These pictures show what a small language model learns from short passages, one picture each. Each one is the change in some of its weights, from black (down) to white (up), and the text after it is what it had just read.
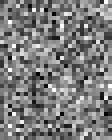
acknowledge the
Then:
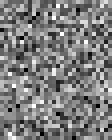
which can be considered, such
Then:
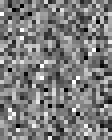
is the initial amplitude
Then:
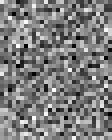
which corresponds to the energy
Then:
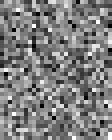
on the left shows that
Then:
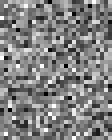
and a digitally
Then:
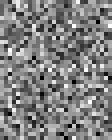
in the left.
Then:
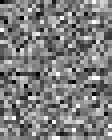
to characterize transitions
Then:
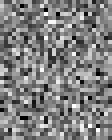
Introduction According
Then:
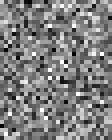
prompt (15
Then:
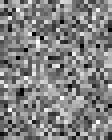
Absorption of
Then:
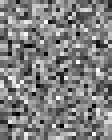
and compressed features
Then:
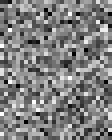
jaundice and more
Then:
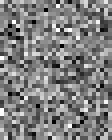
simplicity of
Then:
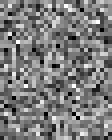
complex $\omega$ plane
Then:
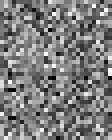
cause a reduction in
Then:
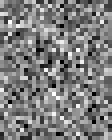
in this respect is
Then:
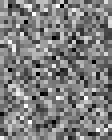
interesting question is
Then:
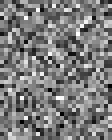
saving, it can
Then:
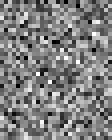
-intervals most
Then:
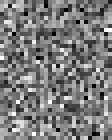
forma individual o en
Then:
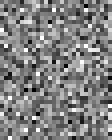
of proper research and experiment
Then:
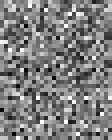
input image. It
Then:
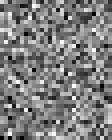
with a temporal
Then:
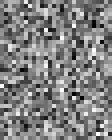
a protocol for
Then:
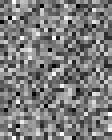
of the flours and
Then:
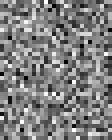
the design of an AO
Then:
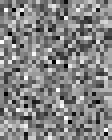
except the mass, are
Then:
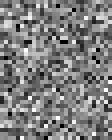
Data Unit – A
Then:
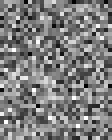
passive learning,
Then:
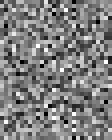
dimension 2, and was
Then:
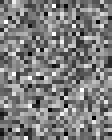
content while maintaining
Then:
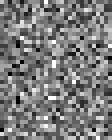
users that is about
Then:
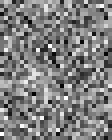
stable BCC phase
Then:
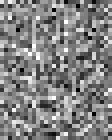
Principles and
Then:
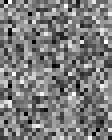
collapse transition
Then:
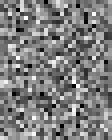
such cast irons
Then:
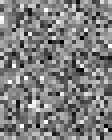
medical records.
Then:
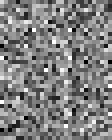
and high BMI
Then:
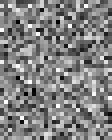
for this manipulation.
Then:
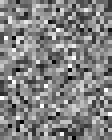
and the matrix, but
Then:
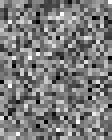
study corroborate
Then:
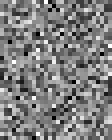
the changes in the
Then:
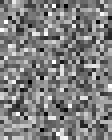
such models while maintaining
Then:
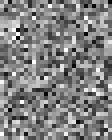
spherical volume per
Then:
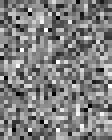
always positive to
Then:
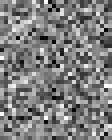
the effective action for the
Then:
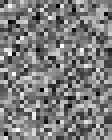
received his
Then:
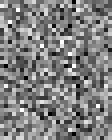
circuit+ |
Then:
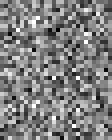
physical interpretation.
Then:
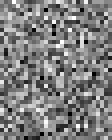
gene. From these
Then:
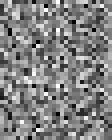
PU: Public
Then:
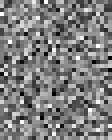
challenges of
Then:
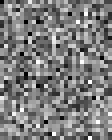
near nodes.
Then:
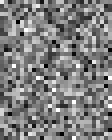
to the lepton
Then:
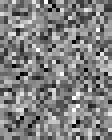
the surface effect is small,
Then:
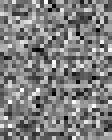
the workflow is a
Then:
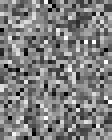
therefore observations near
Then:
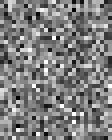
of the countless
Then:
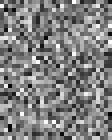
help of an
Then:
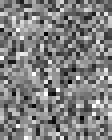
survey fields
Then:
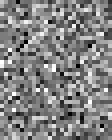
and their impact on
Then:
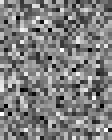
technological process, we follow
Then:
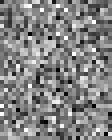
10. Hence, we
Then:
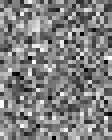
increases with increase in
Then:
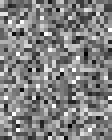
in the quantum formalism
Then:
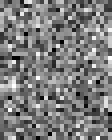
increased training data size
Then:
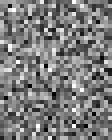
age (OR =
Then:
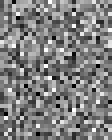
simulations. In the present
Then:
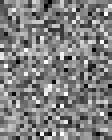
Barton, J.
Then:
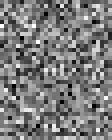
would be curvature
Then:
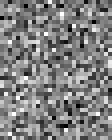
Finally, the
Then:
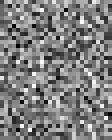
was tested by using
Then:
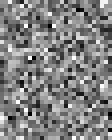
and abstracts of
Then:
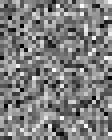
has evolved to be
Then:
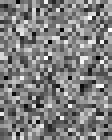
Barriers to
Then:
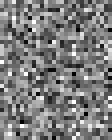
different approaches to learning
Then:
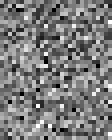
however, can only be
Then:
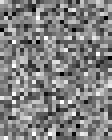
use copulas to
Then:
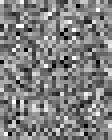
basis of discrete
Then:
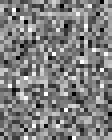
Acceptance of new
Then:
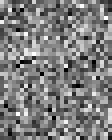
Yeasts and
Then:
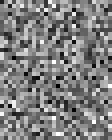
In this case, number of
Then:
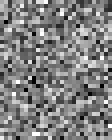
le calendrier,
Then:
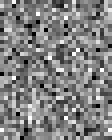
standard commercially
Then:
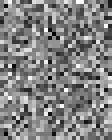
the mass concentration
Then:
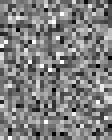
The authors proposed a
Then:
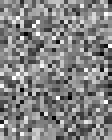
refuse to forward
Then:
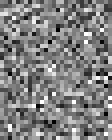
support to perform an internal
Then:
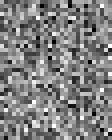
frontier AI
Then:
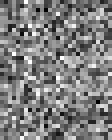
it also achieves
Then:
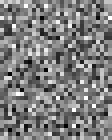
meaning. Only
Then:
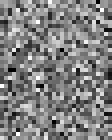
for the forthcoming
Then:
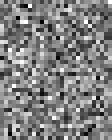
in the scene with different
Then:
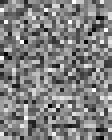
focus on refining and
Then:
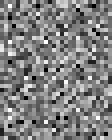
\7x \cdot
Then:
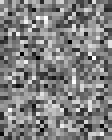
factor in urban
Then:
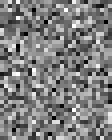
process with the H and
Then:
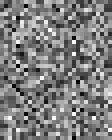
metric. In the
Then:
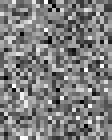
the 4 couples
